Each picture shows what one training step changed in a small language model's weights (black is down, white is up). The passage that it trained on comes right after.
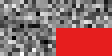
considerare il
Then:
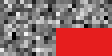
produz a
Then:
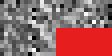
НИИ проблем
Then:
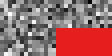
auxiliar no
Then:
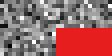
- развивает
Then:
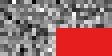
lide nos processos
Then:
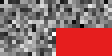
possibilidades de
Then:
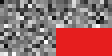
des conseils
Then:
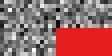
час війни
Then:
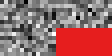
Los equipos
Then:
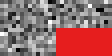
desta pesquisa ao
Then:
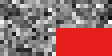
een accountant en
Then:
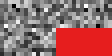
detí a
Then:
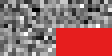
Эффективность и
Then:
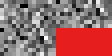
asarlarida oddiy
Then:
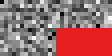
of Uzbekistan"
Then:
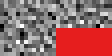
O'zbekiston xalq
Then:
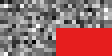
Intelligence and
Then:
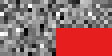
de chuvas
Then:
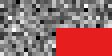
de Planck,
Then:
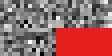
Nacional de Educação.
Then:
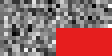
menjadi faktor
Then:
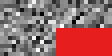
boradi. Shu
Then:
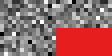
utama yang
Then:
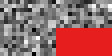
sobre a crise
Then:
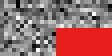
sexos desde
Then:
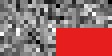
dalam rumah
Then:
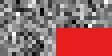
va gap
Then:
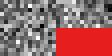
de uma marca
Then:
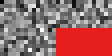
amaliyot bilan
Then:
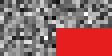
sharoitida ham
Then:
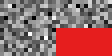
e acessíveis
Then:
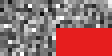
das zum
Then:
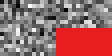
segunda vez la
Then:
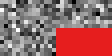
prava nad
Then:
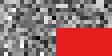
the tiles has
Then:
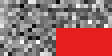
of the parts
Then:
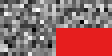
doença a partir
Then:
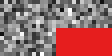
air yang
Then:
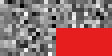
students as
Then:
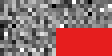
условиях экспериментальной
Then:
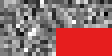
тарзи дигар
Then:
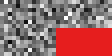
urbano, mas
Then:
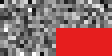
und die Quelle
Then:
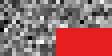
lo que se
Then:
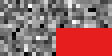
de bonnes
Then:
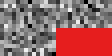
языка и
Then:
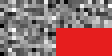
metodologik yondashuvlari
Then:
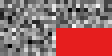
mortes de mulheres
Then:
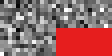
Dentre os fatores
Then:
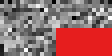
+* en la
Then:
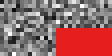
Allicin on
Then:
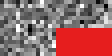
article discusses
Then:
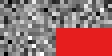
so'ng mustaqil
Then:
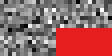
patogen tafakkur
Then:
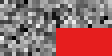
Los cuadros
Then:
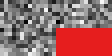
e periódicos
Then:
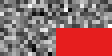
kelganligi bilan
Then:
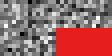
el polo
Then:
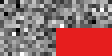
és ez
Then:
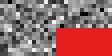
em Música)
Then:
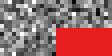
vai além de
